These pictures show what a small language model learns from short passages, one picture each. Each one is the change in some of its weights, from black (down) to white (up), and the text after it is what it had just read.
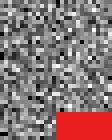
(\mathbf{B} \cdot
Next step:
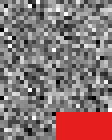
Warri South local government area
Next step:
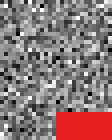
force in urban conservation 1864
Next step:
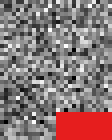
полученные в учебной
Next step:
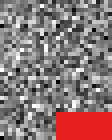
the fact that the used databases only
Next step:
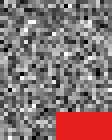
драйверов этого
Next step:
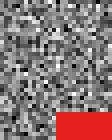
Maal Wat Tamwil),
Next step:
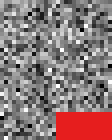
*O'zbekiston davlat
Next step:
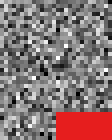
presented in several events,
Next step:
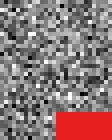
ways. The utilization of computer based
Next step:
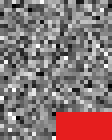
General Assembly, Crown
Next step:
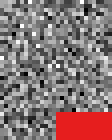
за събиране на данни за
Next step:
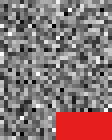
ёндашган ҳолда
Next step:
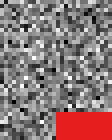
Литвиненко Я.
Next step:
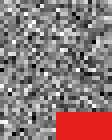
used. Coulomb-Mohr
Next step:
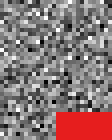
la ville de Cotonou quels
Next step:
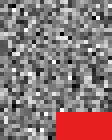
by Nworgu (2006). There are
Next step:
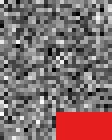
Людина здатна
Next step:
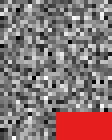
it is also the most important element in any
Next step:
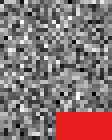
chiqarish bosqichida va
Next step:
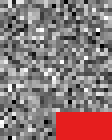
size 4.74mm could be used
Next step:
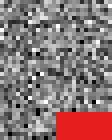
tujuan program. Tahapan
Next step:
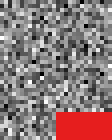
yuzaga keltirmoqda.
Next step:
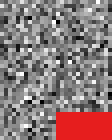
and implementation of a prototype
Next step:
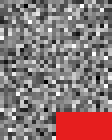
a material as a function of strain, strain
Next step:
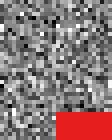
rivojlantirish, inson
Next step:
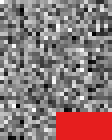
✓ Passed audits 10
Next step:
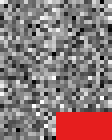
dengan penilaian setuju
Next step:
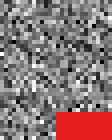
realización de fotografías en
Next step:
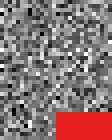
Closed-Loop Control
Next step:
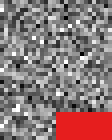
culture. Based on the information
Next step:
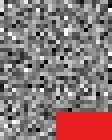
9 – 12. Secondly, optimal
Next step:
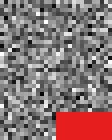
Filha de Domingos Pires,
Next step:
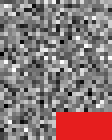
Report****Template** (Input
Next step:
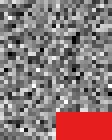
productiviteit; overleg met de
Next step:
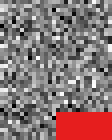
journalism. The paper
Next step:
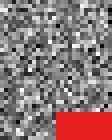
Beta coefficient of the
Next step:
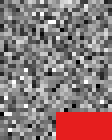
supportive innovation, Pearson
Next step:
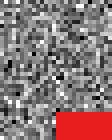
on the Field: Exploring the
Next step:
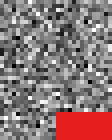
im Grundgesetz zu
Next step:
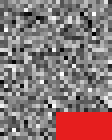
some examples of magic squares
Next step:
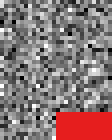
Manuel ve Otomatik
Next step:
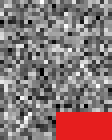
in all aspects of a child's
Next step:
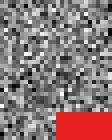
futuristes, la blockchain
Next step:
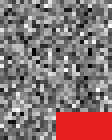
sport in our country, and provides information
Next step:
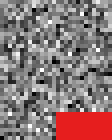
allows to enhance the comparison and
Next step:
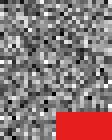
recent years, roles such as
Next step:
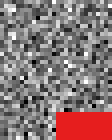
*J. Photobiol., A:
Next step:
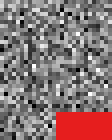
a la unidad de la conciencia;
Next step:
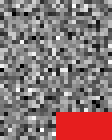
Dahlan, *Pemikiran
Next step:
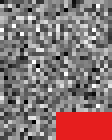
radiation effects are not a concern.
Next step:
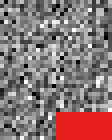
nature of atmospheric dustiness
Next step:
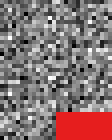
adanya keterikatan
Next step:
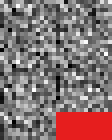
yang diinvestasikan dalam
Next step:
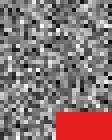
(i.e. ethical communication,
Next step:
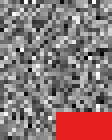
with better planning expertise,
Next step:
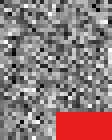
Université Pédagogique
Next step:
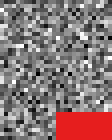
for students is an obligation that must be
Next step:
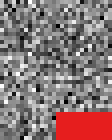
«золотая осень»,
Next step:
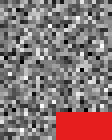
by gradually increasing the temperature
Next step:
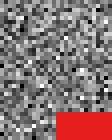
and mechanisms underlying their
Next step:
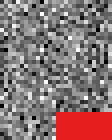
влади. Таку позицію
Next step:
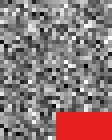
*J. Magn. Magn.
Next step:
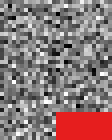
О., Шальнева В. В.
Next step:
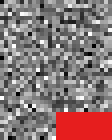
learning. Pedagogy is not only
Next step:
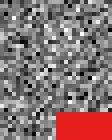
data in section B until section E, the
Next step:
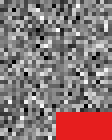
assignés au contrôle interne
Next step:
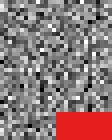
Statistical analysis was carried out using
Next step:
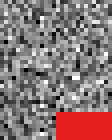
ratio are aerobic and
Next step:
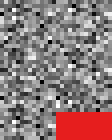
Cr ND ND ND ND Ni
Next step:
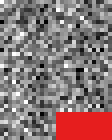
боғлиқ. Шу
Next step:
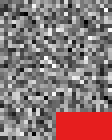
for the musical interface. Our
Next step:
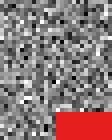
audio features were used to process raw
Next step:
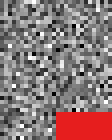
винограда при выращивании
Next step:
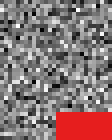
memory. This is the first exact
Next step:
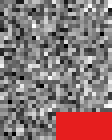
backsheet, its rigidity
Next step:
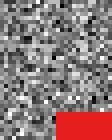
² Research Group in Technology
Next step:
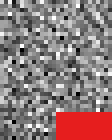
no percurso do estudo onde
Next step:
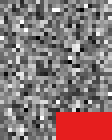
Sensing and Communications, and
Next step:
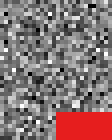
to manage time effectively and express
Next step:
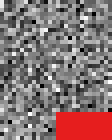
care, service improvement.
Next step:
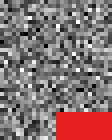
suppressed voices and subverting
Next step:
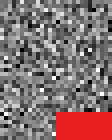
talablari darajasiga hamda
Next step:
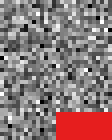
um para apresentar-lhes a
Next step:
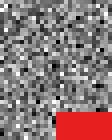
Гришан дискутировал с
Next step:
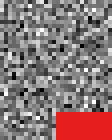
actively involved in their learning.
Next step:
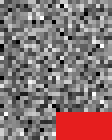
I. Art-development in adult
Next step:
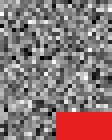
qanday kafolat yoki
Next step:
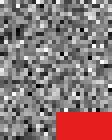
So some research concentrated on extracting local
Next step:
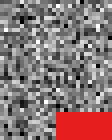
va Abdulla Oripov
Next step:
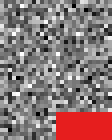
sensor nodes result in corresponding
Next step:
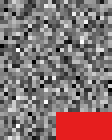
Gramatică Contrastivă*,
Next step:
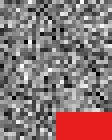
event brokers. Its use will
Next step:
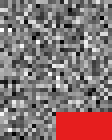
comparing to another ones. The
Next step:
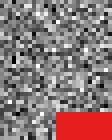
the Virtual Labs Team during the
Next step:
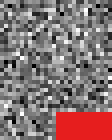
disparities among healthcare users in
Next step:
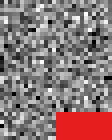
was palpated measuring about 6 cm
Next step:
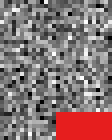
R., *Les infirmiers :
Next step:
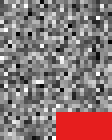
из-за рубежа и
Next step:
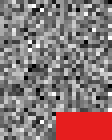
singled out and it becomes the
